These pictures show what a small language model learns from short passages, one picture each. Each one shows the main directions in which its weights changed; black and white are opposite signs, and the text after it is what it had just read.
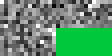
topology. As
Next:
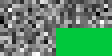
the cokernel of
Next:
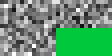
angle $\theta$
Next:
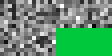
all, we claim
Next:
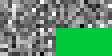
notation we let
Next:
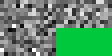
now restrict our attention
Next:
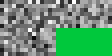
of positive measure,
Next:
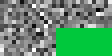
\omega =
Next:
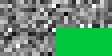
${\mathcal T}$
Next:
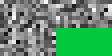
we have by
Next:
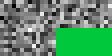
linked across
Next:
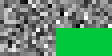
s \cdot
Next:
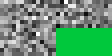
show how to algebraically
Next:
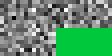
the super-level
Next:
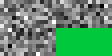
use the interrelations
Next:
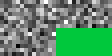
for a system with
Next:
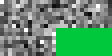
tensors. We assume
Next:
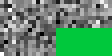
the claimed
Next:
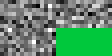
often produces
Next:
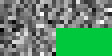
on one side of
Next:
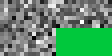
groupoid \c algebra
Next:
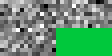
We first present two
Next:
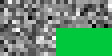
pair for some stationary
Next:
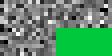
of distributed energy resources
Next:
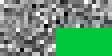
\vdots &
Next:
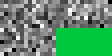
paper are finite,
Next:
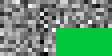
\bigskip \noindent
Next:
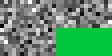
first assertion $$
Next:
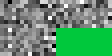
to solve concrete
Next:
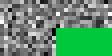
the symmetric difference of
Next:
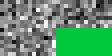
some arguments which simplify
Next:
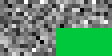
an arbitrary compact Lie
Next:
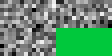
rack structure of
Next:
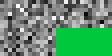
This is a
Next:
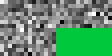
proved the distributional
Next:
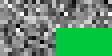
there does not exist
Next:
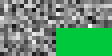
do not change when
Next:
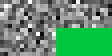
index two.
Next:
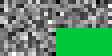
of additional structures}
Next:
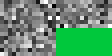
to say, they
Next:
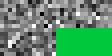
G \to
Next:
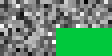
such that $$
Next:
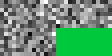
for $i
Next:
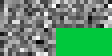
space associated to the
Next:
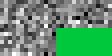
models with a single
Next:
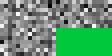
prove a generalization of
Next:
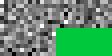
of authors with no
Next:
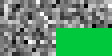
programming. The
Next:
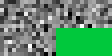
zero, we can
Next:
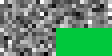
$\eta \in
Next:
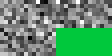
is satisfied. From
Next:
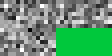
S$ with $%
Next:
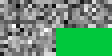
this doesn't
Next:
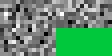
linear homogeneous partial differential
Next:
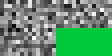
any real solution corresponds
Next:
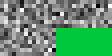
soln error}
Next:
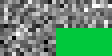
fibres about the
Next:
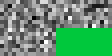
by the linearity
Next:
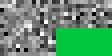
0$ and
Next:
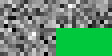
established for full groups
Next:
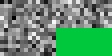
in this example
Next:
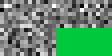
$n$ and
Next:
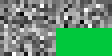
examine the image
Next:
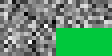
have isomorphic fundamental
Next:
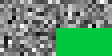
we have \be
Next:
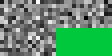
of this result is
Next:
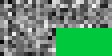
every neighborhood of
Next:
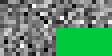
\ell)$ is
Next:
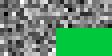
replaced by integration in
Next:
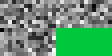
are shown in
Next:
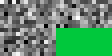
such vector has eigenvalue
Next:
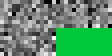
setting, one could
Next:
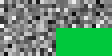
of the periodic domains
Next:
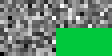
Here, we use
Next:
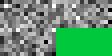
$x$ in
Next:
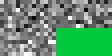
Let $f$
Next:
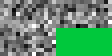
paper, unless otherwise
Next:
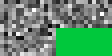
maximality of
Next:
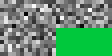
not been solved
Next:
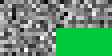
we do not assume
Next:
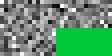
of $g$
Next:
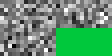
denote the linear transformation
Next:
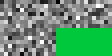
We claim that the
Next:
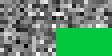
The entire functions
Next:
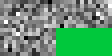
omit the details.
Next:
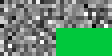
of the symmetric product
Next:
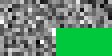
the same edge.
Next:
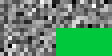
characterizes the
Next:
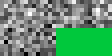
us for instance
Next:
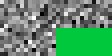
empty). This means
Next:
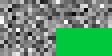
the concept of a
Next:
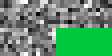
41 terminal nodes
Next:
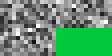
a new logic
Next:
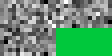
because zero or
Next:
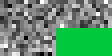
an arbitrary graph
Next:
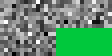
resulting set is as
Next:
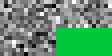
$E$ that
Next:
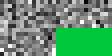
all the edges between
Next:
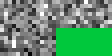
posted in
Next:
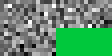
relation $R$
